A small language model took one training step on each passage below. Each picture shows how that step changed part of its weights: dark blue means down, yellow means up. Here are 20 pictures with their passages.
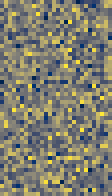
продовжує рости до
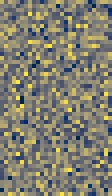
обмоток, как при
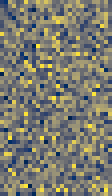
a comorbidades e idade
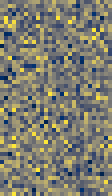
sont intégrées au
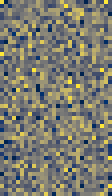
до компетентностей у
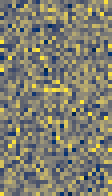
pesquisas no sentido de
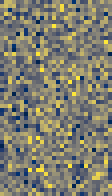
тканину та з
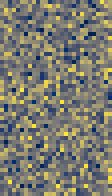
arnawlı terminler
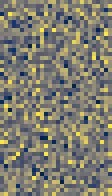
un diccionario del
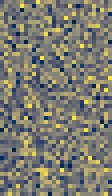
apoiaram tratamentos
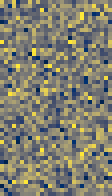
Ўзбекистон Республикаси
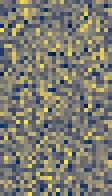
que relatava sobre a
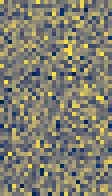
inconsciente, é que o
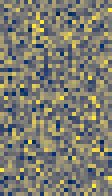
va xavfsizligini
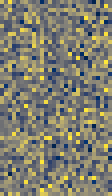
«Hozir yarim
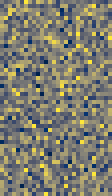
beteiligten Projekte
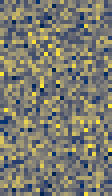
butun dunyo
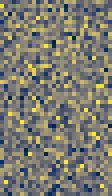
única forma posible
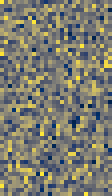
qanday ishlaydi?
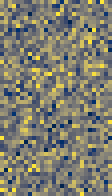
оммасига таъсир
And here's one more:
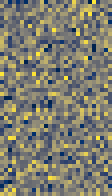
که دارای
